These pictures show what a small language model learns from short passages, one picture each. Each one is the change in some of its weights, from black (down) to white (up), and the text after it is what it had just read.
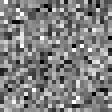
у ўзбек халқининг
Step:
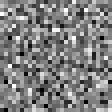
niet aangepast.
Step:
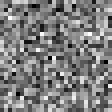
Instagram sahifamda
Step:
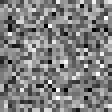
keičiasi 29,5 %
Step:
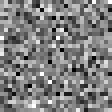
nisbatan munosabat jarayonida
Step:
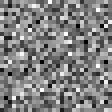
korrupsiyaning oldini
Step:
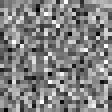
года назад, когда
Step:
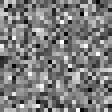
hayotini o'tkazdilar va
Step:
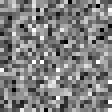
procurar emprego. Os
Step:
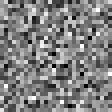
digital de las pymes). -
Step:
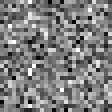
de equivalência de disciplinas
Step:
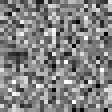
badiiy, ilmiy, tarixiy
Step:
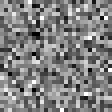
acepta que ésta se
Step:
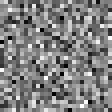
Пўлатов С.С.
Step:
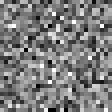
da Silveira. **Depois
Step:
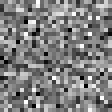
dipimpin oleh seorang
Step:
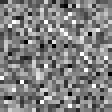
составляющего (11)
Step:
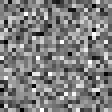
Mesure et suivi de
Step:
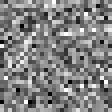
evristik metodlar, usullar va
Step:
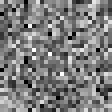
kashfiyot darajasiga
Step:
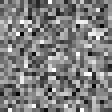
rainfall in the East
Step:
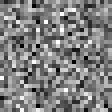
sua percepção do território, sua
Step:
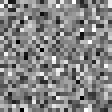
masalalarni oydinlashtirish ham
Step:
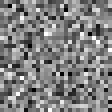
wajen tabbatar da
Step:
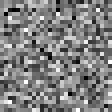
território onde está localizado o
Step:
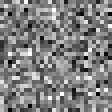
регламенты); - ✓
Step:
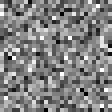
детей и молодежи в
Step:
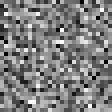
outras cidades brasileiras, tendo
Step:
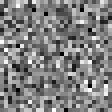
donc en compte le modèle de
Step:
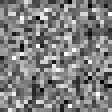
como integrar tecnologia para melhorar
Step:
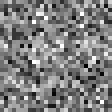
برای رسیدن
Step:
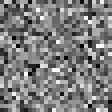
la matrícula y dar
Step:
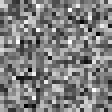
өлеңін оқыту
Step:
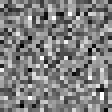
весомых преград являются
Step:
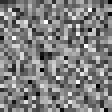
Constituição, Justiça e
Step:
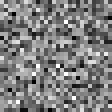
13. Khalova Maftuna
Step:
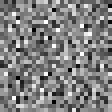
є уявлення про систему як
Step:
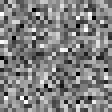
--A bout portant, un
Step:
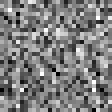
дон мустақиллигига
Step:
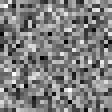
barchasi urushga ketgan yoki
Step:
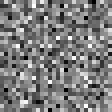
di dalam kamar misalnya,
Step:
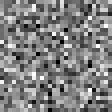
aspectos de los planteamientos
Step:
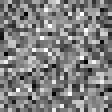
saqlab qolish va ulardan
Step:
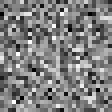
but also as subjects
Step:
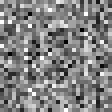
ko`plab yaratgan.
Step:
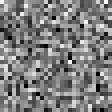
exame preventivo na detecção
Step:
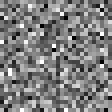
«Тахир и Зухро»,
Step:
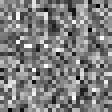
il existe de rares lieux
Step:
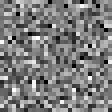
démarche d'intervention
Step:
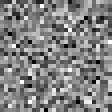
mumkin, bu esa 1 mln
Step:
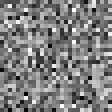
Allah (c.c) onun
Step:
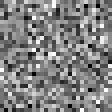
acordo com avaliações nos
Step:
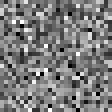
bilvosita (koʻpincha
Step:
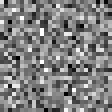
de outros poluentes do ar. As
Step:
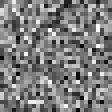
Hồ Chí Minh Email:
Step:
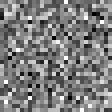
що, як видно, дещо
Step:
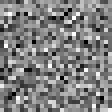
as atividades de gerência de produção e operação
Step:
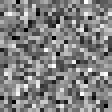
los visitantes encuestados
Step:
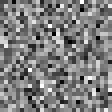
qilish va resurslardan samarali foydalanishni
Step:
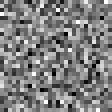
Aeroplane выпуск от 12
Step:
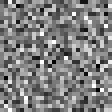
qatlamlarni yaqqol
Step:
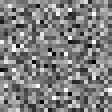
pelayanan (bukti
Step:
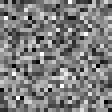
yaxshi biladilar, ammo
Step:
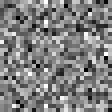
العلوم الشرعية. -
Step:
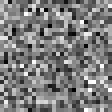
Estas fuentes se han utilizado por
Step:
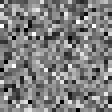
básica, tomando-se como
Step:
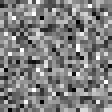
di selesaikan baik dari segi
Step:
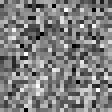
part in them not only from the
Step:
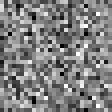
faqat bilim berish bilan cheklab
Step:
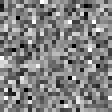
мақолада хорижий
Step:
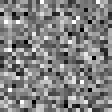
field of Intellectual
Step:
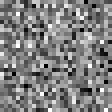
etishini bildiradi. O'ylab
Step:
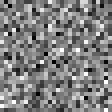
ko'p bo'lmagan
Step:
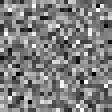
Transparência Comprovante de
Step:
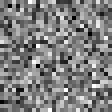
Nesse sentido, este artigo tem como
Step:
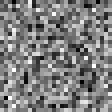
como objetivo a descrição das características de
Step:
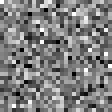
autonome e utenza
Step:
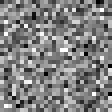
країн. Аналізуючи
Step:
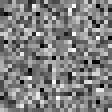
чи таємно [5, с.
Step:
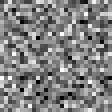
insonlar o‘rtasidagi
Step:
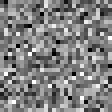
унга кўрсатилган
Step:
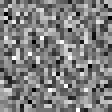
y la Normativa Española sobre
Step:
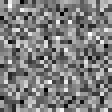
a Samaná y 28 %
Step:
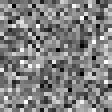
distintas teorías y constituye
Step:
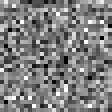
ФАВ пригодны в
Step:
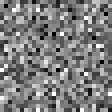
financeiro obtido por uma
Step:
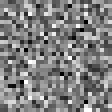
eng avvalo o`zbek
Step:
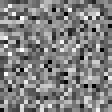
intellektual mashq qilish,
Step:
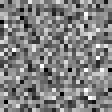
хизматлари бўйича
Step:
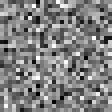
кредитування на пільгових
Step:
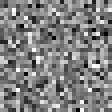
vazirligi bilan o'zaro
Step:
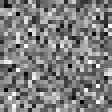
Martínez BB,
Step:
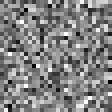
de TI, centrada en los
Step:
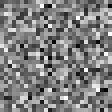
iqtisodiyot fanlari doktori, professor Arabov
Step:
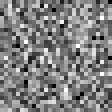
بن أحمد بن
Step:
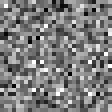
shifokorlarda tibbiy –
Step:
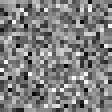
SILVA, P. L.
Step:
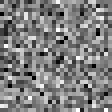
oscilante, conectado com o
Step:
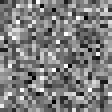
та Українським Вільним
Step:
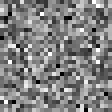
sifatiga jiddiy ta'sir
